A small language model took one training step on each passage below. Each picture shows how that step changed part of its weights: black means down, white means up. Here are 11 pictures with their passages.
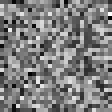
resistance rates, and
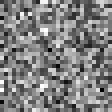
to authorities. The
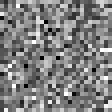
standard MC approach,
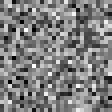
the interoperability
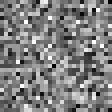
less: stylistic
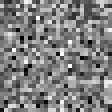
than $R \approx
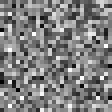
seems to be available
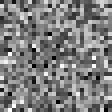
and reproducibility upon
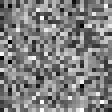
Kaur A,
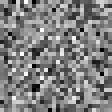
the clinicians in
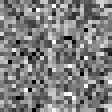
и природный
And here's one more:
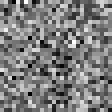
the exact electron density
